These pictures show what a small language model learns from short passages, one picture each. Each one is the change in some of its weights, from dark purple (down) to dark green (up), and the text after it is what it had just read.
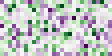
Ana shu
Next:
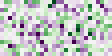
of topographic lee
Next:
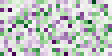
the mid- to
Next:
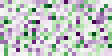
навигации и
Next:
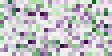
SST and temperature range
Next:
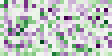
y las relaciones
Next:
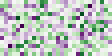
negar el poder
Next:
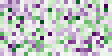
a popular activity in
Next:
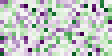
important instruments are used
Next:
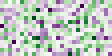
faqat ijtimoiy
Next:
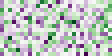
de emergencias mediante
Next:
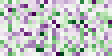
excellent agreement with
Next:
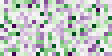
BENIGN OR
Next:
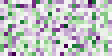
in the patch are
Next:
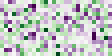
and Landau level
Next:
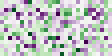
default value defined by
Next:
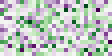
que toda la
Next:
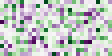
The evolution of the matter
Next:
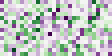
a private house.
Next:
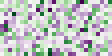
ball formation}
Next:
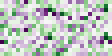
by applying the gate sequence
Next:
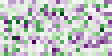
organizations. The selected
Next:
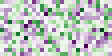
that limit. The number
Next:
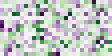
Taylor {\it
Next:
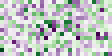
I have not lost
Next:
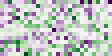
the gluino mass
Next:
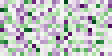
was conducted with the
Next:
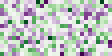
sufficient. The derivation
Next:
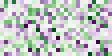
в технологии
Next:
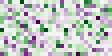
both $x$
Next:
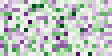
use charts,
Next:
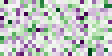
theoretical treatment is constructed
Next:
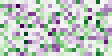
instabilities or a combination
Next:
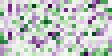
interleaving technique to
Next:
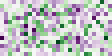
tests. This is consistent
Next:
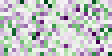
and bundling of cut
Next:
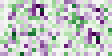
for exposure time of
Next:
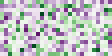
stellar mass and galaxy
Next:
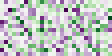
small photon mass μ
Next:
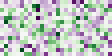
countries (Water
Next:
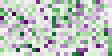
4IR technologies, sustainable
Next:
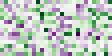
Palm nut
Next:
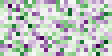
for increasing speeds
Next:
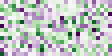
samples. Predictions
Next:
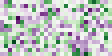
these tests are:
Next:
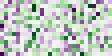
ham tushishdek
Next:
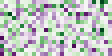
show the \(u\)
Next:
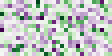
conference proceedings and
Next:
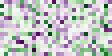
un equilibrio entre
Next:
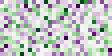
first item was to
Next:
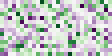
anteriormente, que
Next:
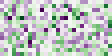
ser, em muitos
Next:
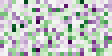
формується як
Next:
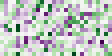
the process transition rate,
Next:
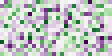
and the cutoff effects are
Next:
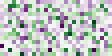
работ. Рис.
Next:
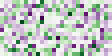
significantly simpler than the
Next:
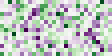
of so-called
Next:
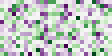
FAIR project to
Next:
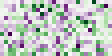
to explain the issue,
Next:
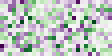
without any further correction.
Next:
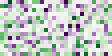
news have? Can
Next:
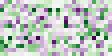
which are precision,
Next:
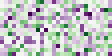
iteration} and
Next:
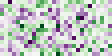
\bibinfo {author}
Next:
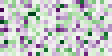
segmentasi pasar
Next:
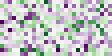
era. The most
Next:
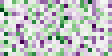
measures strengthens research
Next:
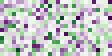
identified by name
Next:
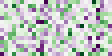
Tarbiya inson
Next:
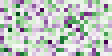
the scientific community for the
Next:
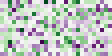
of Type Ia
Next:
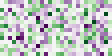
CoSLA would
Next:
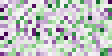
think so;
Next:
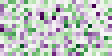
time). Measured
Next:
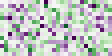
engine and all six
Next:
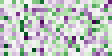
cosmological constraints: a
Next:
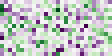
experimental results led to the
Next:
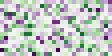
as a weighted
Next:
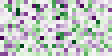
o Estádio
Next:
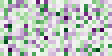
and their interaction. We
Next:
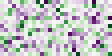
cloud computing has been adopted
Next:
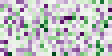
Legends says
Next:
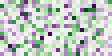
a cyclic
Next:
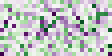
Parfois |
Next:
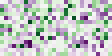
Authors' contributions
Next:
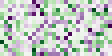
Stability of the
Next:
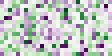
29 years old, a
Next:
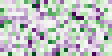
we will focus on the
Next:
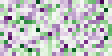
to run for long
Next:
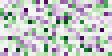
había recuperado
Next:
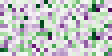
A., Budi
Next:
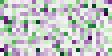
neutral Higgs fields.
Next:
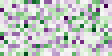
aerosol monitoring
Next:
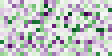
and its evolution.
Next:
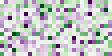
region, the species is
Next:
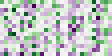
Here $\Delta t $
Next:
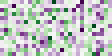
are based on metal
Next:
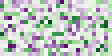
de la aplicación de
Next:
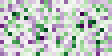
{\it Proc.
